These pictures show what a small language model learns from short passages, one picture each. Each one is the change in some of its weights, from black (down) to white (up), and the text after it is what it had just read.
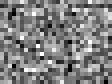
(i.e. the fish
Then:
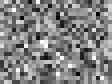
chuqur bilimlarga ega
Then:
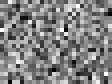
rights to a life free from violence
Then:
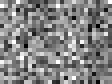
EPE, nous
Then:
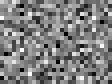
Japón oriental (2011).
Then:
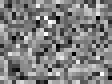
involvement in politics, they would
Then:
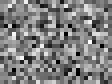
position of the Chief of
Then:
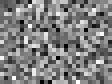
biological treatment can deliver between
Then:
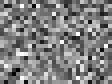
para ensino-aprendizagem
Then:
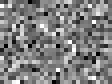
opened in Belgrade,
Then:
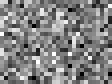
Santos. Empresas
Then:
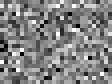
(CAPES), fundação
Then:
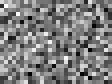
there has been an enhanced
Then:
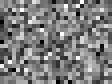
all communication of a process on its
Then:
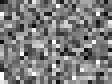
in radiation chemistry
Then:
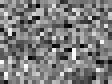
dietary products for medical
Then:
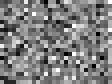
kichik biznes va
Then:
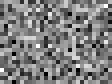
fat distribution from one generation to the
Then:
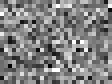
door middel van
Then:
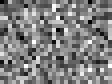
tasdiqlash haqidagi
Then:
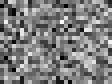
values. The first set of
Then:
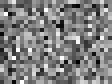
more likely to be achieved when the
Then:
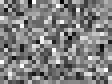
which might accompany
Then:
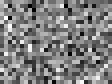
étapes de tests, la
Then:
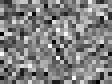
depicts this as the
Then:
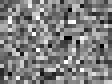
the spread of a formed
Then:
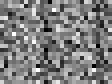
bo'lib, ularning
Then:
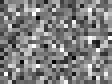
соотношении разных сторон
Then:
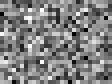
змінні вже не
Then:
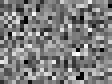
vazão estabilizada de
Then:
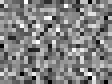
nazorat va metabolik
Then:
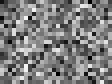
tanto se puede calcular U
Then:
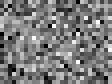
of the transverse magnetic
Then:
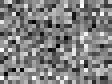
were identified, a monitoring procedure was
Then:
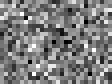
partner networks and correspondent relations
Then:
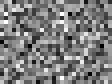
potential obstructions, and
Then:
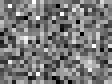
The three popular mathematical measures of
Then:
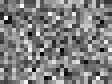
da década de 1990 em
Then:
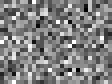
usually has a shorter
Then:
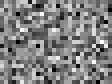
com a higiene
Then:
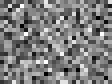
weakest adhesion is observed
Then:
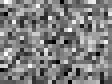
where the hot streams
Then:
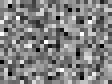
and followers."* It is
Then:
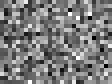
uchun shart hisoblanadi - bu
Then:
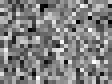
Chima Nwoke and
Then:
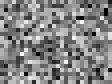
associations between self-medication
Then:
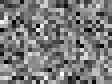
extracellular matrix-like
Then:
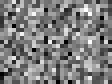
the standard of living, in
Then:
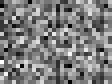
price of precision of
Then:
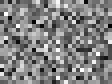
double bond character as
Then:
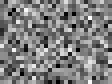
due to the large number of
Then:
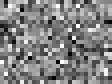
The detection rate for this kit
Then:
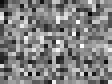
acciones y operaciones y su
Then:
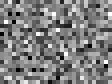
*op zichzelf een
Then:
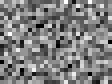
and 2011, a variable in the
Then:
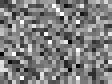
foi possível identificar que os dados
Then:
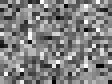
3, Выпуск
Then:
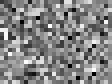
KDD process but Data
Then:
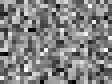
a new business model for Red
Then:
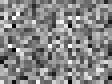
TW, Ihm
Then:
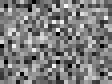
done in a tube rather than
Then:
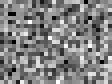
and dyspepsia and
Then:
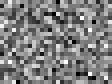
to justify their action and
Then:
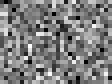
Association of cooperativists
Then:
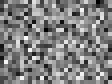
onasidan yoki boshqa
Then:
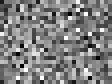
financier pour chaque
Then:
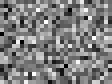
that the networks maintain high reliability
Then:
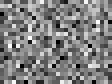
НАРРАТИВ В
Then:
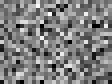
De esta manera, se
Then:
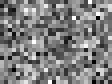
methodologies. The study has shown
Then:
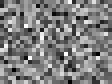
at a comparable level.
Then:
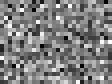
trees in middle
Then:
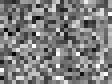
funksiyaning tugun
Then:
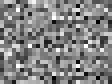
Вест. Моск.
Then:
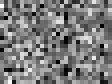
the year the artist was
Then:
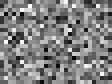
aspect specific to the way in which
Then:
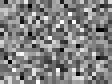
yaxlit tizimni
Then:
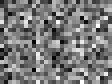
y concienciación y una
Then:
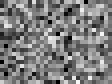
and this method is considered the
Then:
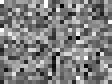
é criar as condições para
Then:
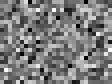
India's public Road transport system
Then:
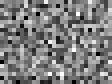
duplicating the same sentence
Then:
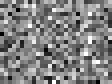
CF revised the final
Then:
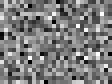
documentation. Keywords:
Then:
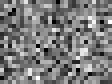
relationships that determine the increase in the
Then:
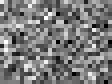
the profiling approach can detect
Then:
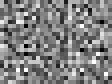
adecuada. Otra de
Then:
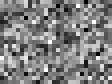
conclusions are as follows:
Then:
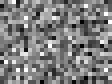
an unusual refinement
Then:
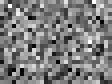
of the hull and the safety
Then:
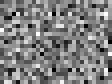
e aponta a falta
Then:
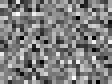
barcha sohalarda
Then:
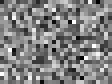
excerpts used.
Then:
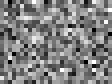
100 hours of isothermal
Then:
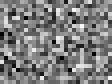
queries. The creation of
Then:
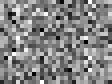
корректируется по
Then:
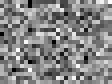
dysfunction. Second
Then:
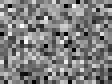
the biochar matrix, along with
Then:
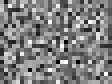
differentiable in 0 but this is
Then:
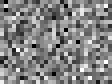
(km ²) The
